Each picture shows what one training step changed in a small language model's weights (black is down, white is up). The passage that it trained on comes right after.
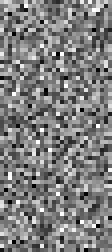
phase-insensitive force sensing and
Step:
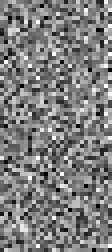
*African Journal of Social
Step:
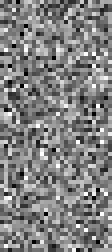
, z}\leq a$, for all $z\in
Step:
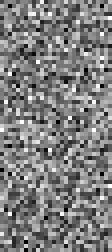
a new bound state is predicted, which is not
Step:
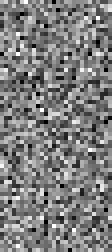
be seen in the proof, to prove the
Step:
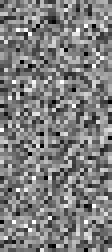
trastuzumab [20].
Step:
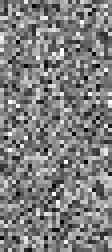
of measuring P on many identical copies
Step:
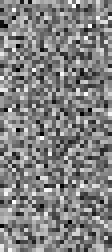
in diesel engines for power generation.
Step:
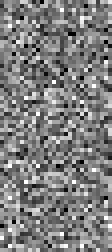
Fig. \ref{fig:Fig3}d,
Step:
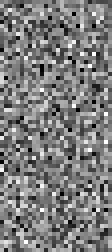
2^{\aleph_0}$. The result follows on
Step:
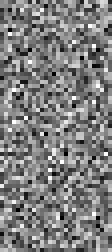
responsibilities. 4.1.2
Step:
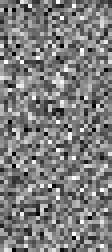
\to 0$ limit is never attained in
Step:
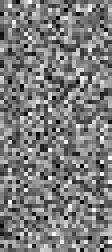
software development process, and
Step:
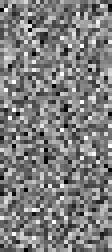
we will denote by ${\sf HBr}$.
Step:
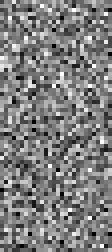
both fits with and without alpha subtraction
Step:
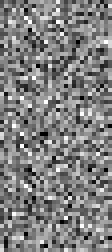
link under small sample contexts. It should be
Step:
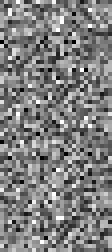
with the \ac{UPA} shown in
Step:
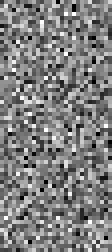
have nonnegative holomorphic
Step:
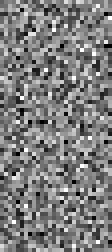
set of prime natural numbers. For
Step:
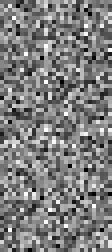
in the Malay Language class?
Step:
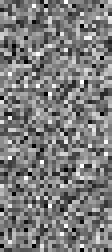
the optimization field, which refers to the process of
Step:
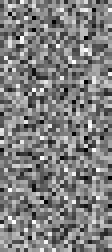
gatunku rodzaju
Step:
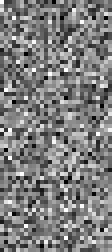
we may obtain the solution by linear least
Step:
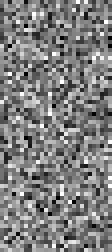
new and depend on a balance between the
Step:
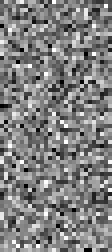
As the muon decay probability in the
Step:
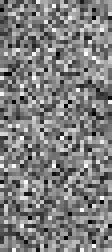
of well-distributed outputs We
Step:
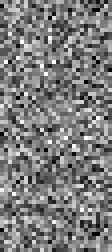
under different population sizes.
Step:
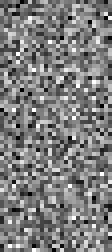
input, $u_a$, is made as
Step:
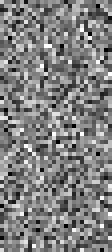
modes. For the three types of free
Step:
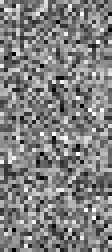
van der Weide} {Institute for
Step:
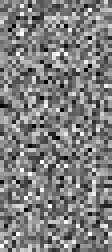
Wise-R, CTIO-R,
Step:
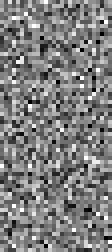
to get it started. ChatGPT
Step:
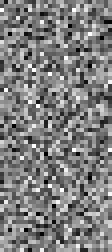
is no conflict of interest.
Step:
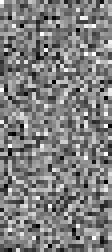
antilinear operator $\widetilde{\Delta}^{
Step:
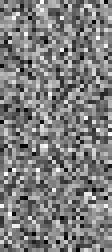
constraints and the Lagrange multipliers
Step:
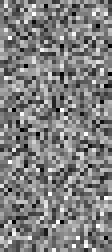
their end-of-year speaking
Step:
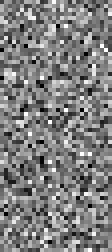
With this choice, the remaining integral in
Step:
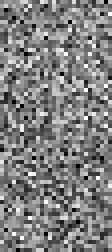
exposed. Upper Cervical Specific
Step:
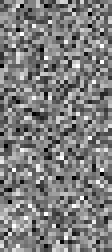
is funded by the European
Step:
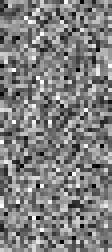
introducing a scalar sextet to the
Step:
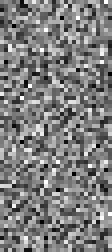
of recent and multiple interacting
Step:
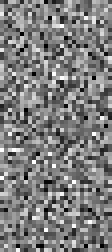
defined. \ We show that each possible value of
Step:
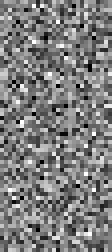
Neishtadt, A.I.,
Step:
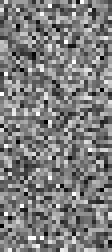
the West is, which is constantly
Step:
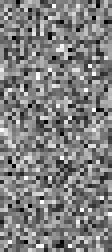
a cut in energy $E < -1.2
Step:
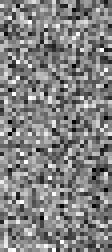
migration is governed by a
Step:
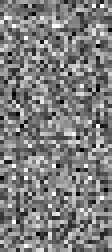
biographical text teaching
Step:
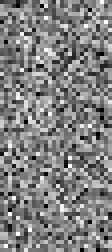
way for the total cross section are in good
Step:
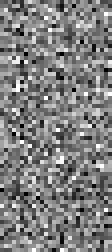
expression \eqref{Lc-etg} obtained
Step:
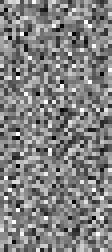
read the average positions if two
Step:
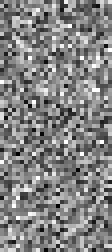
and school reintegration.
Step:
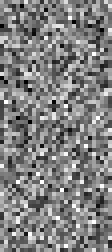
group $G$ is said to be {\it
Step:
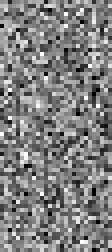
of `causal' implies a
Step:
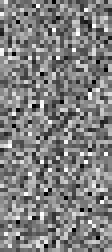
The emission wavelength changes in roughly
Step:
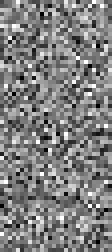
the set $B_\cx(L,\delta)$
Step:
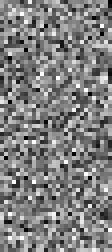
and $[0,T]$ the time interval under
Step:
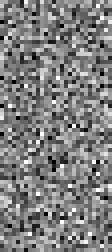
$n$-manifolds $X$.}\vspace
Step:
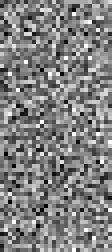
to $\pr{x}$ and also updates the
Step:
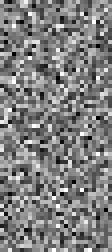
\times p}$. Consider the class of
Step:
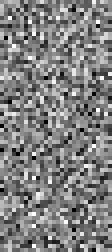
estimate the amount of gas heating.
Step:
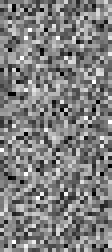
two hundred seventy-three
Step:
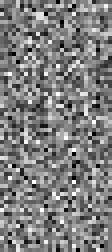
1$ and with only one exception, we will
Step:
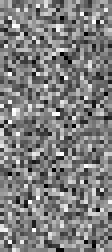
\subsection{Action} We start with the
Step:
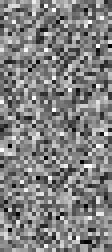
pose a great danger to the
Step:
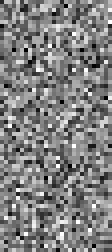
exotic in the sense that its action
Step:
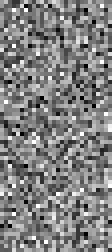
(\ref{eq:hai}) we have
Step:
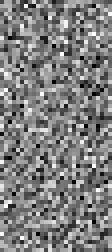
sides arcing horn, HV end
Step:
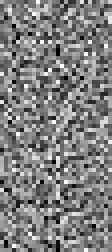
from the SM due to new physics
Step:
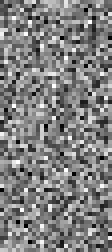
presence of unwanted defects, which
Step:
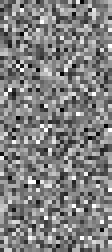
the Wilson coefficient is set to
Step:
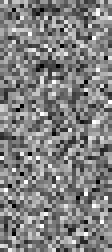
perceived moderate psychological
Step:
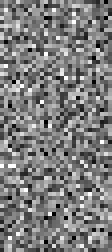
is given that some macroscopic
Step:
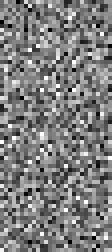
that a $C^{\infty}$ boundary metric has a
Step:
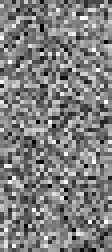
carry the meaning that behind every
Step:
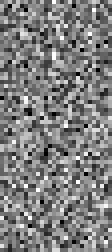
of ADP-MAC can be found in
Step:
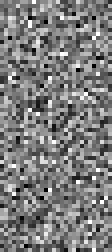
omitted hierarchical structures, while
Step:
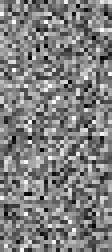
of turning it into an unknot,
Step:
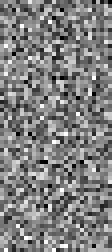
final Sect.s \ref{ground},
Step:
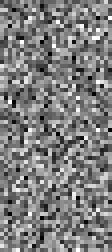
however, the server service would not
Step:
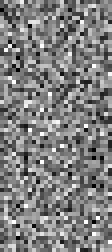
non-zero projector to a
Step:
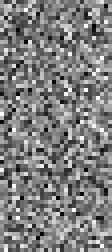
want to continue, at the moment
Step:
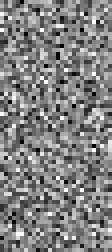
\noindent In every proof of Minkowski's
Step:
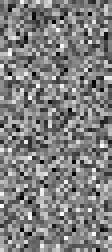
in Fig.~\ref{fig:fig2}(a).
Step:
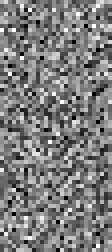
are light pseudo-scalar particles
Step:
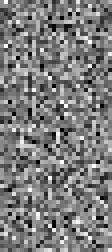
Erkut, “Real-time
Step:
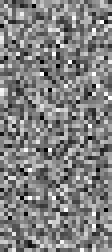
available as soon as the game
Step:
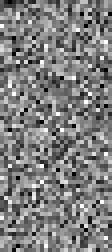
at wing tip. The forward
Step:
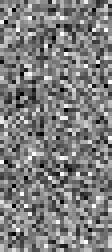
Sucheendra Devi, S.
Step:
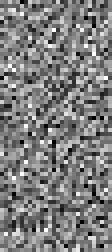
The importance of holistic support, including
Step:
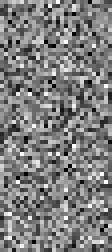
has to transform itself in accordance with the
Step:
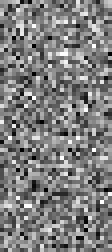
fabric design. - v. Artistic
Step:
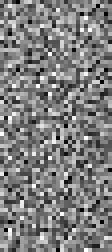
the pairwise loss we use for the
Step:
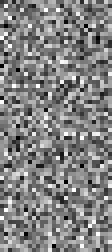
theoretical analyses in the previous sections of
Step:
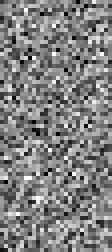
Fix a frame in $\R^k$ and
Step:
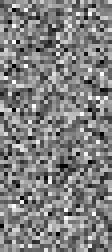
for each supported tool are run,
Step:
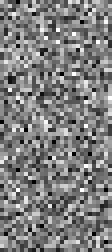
Big Rip. For Connection II,
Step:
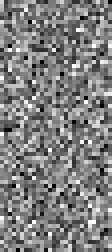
interactions between ligand and protein
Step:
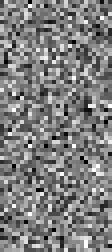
integration of beading on the neck and
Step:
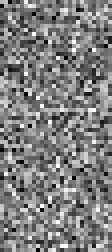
database. There are two major
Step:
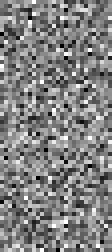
persisted before the shutdown
